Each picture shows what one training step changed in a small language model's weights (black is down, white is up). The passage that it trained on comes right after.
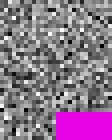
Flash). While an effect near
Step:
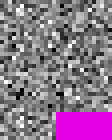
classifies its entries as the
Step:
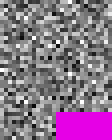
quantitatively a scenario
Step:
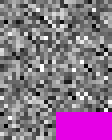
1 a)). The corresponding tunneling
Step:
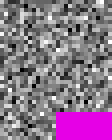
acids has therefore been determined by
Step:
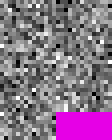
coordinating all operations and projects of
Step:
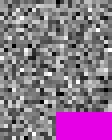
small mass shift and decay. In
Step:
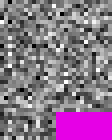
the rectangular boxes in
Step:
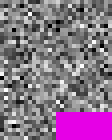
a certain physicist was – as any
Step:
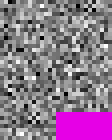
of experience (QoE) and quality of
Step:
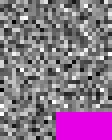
of Theoretical Physics, Chinese
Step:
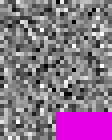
energy release (\Enutot) estimated
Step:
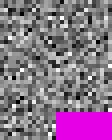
debate not on the existence or
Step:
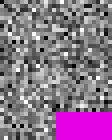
includes eight “mixed” options
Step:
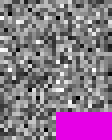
dominate the universe, metric
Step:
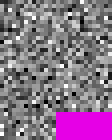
green lab certificate**Table
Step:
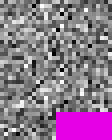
be improved, and automation and
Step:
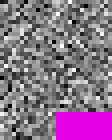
\begin{align} [H_{\bar
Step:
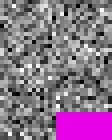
fiscal administration actions of
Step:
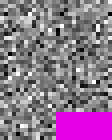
to address navigation-related
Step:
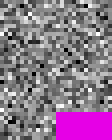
the chronic metabolic changes
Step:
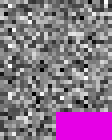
the context of the relativistic
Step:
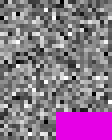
treatments. Hepatotoxicity
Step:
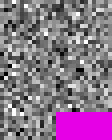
funds and organizing them are
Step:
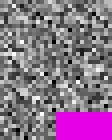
similar at this level. Nevertheless, at
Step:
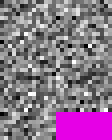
have happened in the present and that have
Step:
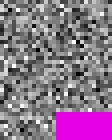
examined as the primary moderating
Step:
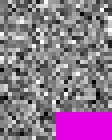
growth of assets which is better
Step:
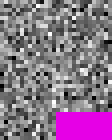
must assign positive probability to them,
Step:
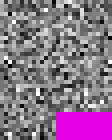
grant exemptions to certain
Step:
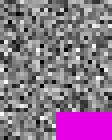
when police undertake CPTED
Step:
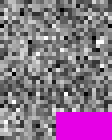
*International Journal in Science and
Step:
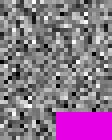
the photon-detection efficiency which
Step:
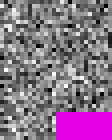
(helicity) or underlying
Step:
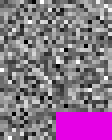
15min. This process breaks the
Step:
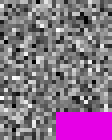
is known that the SM alone,
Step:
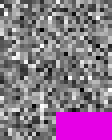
Fe if plasma temperatures are significantly
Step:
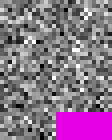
form stable patterns. It is known
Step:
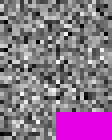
This paper is organized in following way:
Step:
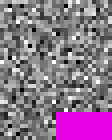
with $\alpha=0$. This is exactly
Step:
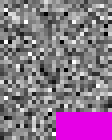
nonparabolic conduction bands,
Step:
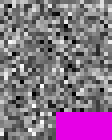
12387 The dependent variable is trade
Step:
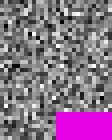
timescale for the first orbital
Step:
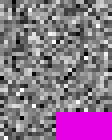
systemic broad-spectrum
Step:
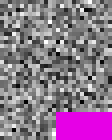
nuisance parameter, Gaussian
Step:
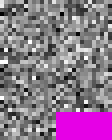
of broken symmetries.
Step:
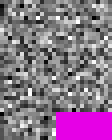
infinite time. For photons, we can
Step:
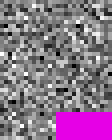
environmental gas interactions with actinide
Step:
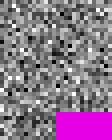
20 pupae (4 days old)
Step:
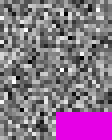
institutional action $\alpha \in
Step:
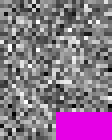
of high purity. The structure at this
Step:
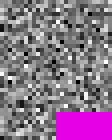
formed in the newly formed star will
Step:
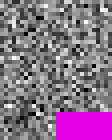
Such observations are difficult to predict
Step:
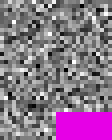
addition, the stretch bands
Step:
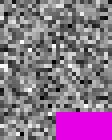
front of % their surnames.
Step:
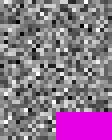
and whether they worried about their
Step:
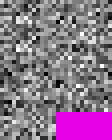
on the impact of technology on education and
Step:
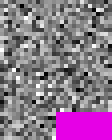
to either a maximum or a minimum
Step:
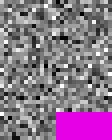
$\boldsymbol{U}(\chi)$ for
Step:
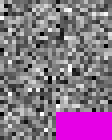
decouples but the couplings of the
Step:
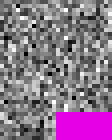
higher values of $q$ on the speed
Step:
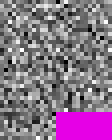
single participant is active; when multiple
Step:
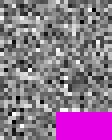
the same to the dismantling. In
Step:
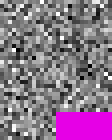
\section{Life time with proper
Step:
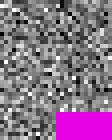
dawn of some special political
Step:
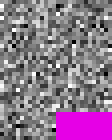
line width = 0.1mm,
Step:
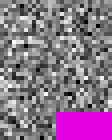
to that purposes. The
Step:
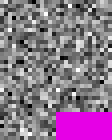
sessions. However, the usage of
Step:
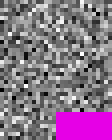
have investigated the effect of the orbital
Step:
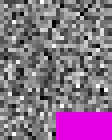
align the polarizations of the two
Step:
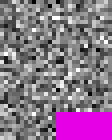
hold. A straightforward analysis of
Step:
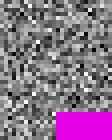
proteinuria, maternal organ
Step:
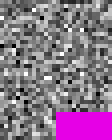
strong potential disorder with $3 \gamma
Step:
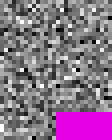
of DM particles as they travel
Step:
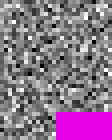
remove and lead to the formation of mold
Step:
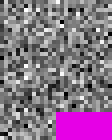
- Missing data replacement:
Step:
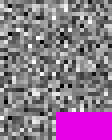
$q_i^\star$, which is defined
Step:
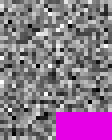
lose angular momentum and flow
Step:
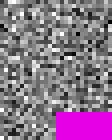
(UREA). Madhuri,
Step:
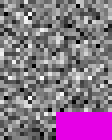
the 3-day cadence light curve
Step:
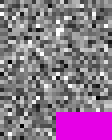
it is computer intensive as it
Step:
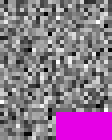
times, the quantity of the
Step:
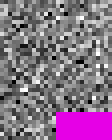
order to analyse the extent to which
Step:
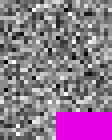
variables we need to write the
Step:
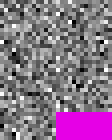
\end{subfigure} \hfill
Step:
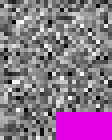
v_{i_2}) -section of C ,
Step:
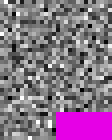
analyzed polychromatophil
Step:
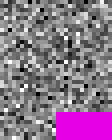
water-water potential is enough to
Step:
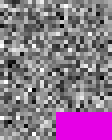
figure 10, it is observed that this method
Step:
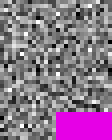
until complete characterization of the fibers
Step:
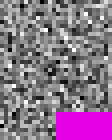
Within this task you may
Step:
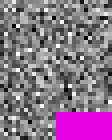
male and female sex.
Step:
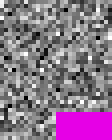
order $k$ MMC if $k
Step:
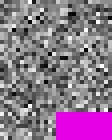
L\'evy model for asset
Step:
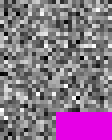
vacuum chamber works as
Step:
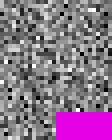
We try to use strictly classical
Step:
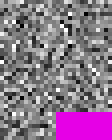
Schmidtchen A,
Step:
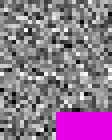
unlikely, and that the BP
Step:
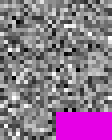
1$. \end{definition}
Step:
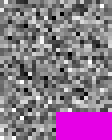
the terminals. After $\relay$
